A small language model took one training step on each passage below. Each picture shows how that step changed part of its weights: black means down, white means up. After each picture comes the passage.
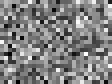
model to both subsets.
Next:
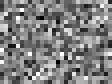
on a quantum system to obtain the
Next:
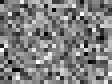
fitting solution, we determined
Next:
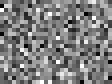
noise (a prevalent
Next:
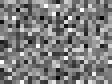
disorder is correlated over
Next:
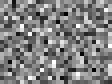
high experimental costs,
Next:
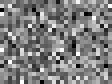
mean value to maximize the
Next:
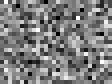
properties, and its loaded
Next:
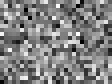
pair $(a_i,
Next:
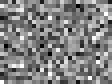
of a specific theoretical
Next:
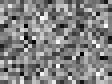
anisotropy ratio
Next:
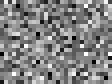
we are only allowed to use
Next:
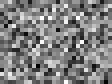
determine the fraction and
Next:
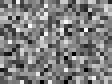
and disease type.
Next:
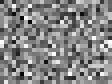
One can see that the
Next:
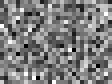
of amplification. As
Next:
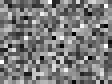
which is relatively large.
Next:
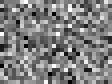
art} full potential
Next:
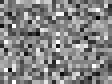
lines, within a single unit
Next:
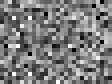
the kinetic pressure
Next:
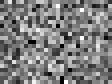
fermions are much
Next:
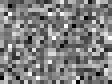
black holes. And
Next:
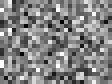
a sinusoidal
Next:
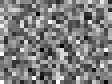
be upper bounded by
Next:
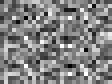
the following are obtained with the
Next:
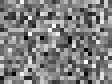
serve as suitable
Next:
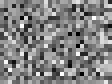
factorization of the modular
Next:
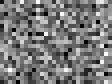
mass, i.e.
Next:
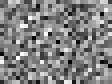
at $x=0$ and
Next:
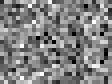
we will focus on this
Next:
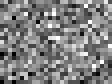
we introduce a technique
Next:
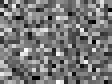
\cdot & \cdot & 0
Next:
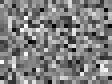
future experiments of the
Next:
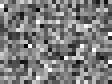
given set of free parameters
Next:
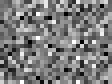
$\Omega = r_e
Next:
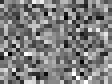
here in this paper is to
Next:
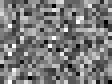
is shown opposite
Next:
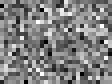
square root of the
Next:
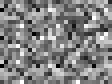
also some other different values of the
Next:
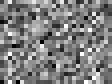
is dominant. We
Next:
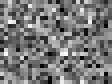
4 and 7 demonstrate
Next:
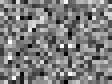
is the main issue.
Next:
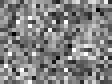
provided by Rubin
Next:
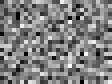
temperature has been calculated by
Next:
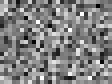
wavefunction level, the
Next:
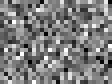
to four-dimensional ${\cal
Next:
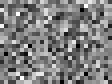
reason for this is two
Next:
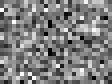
macro-spin points
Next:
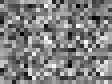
on the frequency of the
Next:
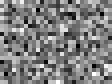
Hz$. This is also
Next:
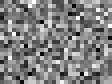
reaching a ground
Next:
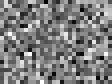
the analysis promised to
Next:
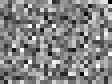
only a small correction to the
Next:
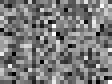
with BP+OSD
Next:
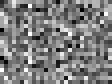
the LZF result has the
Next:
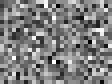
= -J$. This approximation
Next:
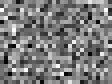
from non-thermal
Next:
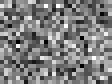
current source inverters,
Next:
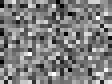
The SNR will improve
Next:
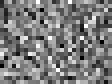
employed also different
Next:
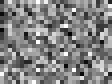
publication data for
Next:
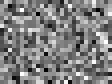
performance Most of the
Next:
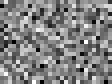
Natural Science
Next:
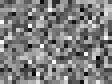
the previous section in regard to
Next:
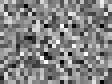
phase gate between single spins
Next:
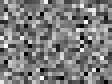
anomalous magnetic moment
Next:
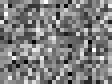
MnSi, between
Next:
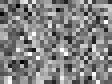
large number of [binning
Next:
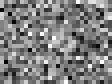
excluded compatibility
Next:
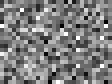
drop sooner than for
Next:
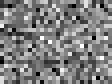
In RDS, we use
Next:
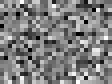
dimension at any finite order in the
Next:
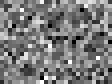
research grant
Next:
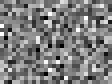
odd rows contain
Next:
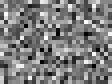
Vernon, BC
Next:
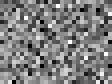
etching. Making
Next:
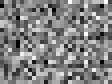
temperature. This result further complements
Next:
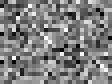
Hamiltonian of the system is
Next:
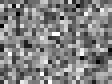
\caption{Parameter of
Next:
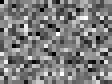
scripture, which was
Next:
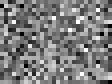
the femtosecond
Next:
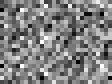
give the prediction of
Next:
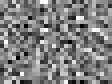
N. Rogado,
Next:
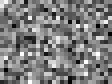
phase shift due to radio
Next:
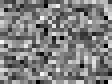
points: Example test
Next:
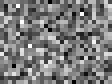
quark energy spectrum. For the
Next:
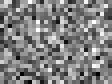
pulses with a
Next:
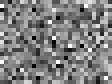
returning the respective
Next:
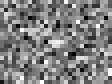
sense. One
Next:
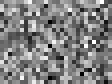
when multiple candidates
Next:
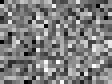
show that for particles of a
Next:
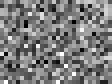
the quantum dot layer were
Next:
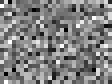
factor } \\ \cline {
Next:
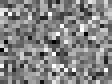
this hydrodynamic
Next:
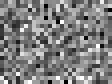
Since our analysis so far
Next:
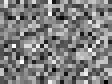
useful to split the
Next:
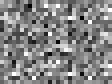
which the heating and the
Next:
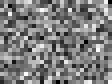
to movie including the
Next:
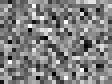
gravity. Within
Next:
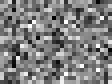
ignores the reference
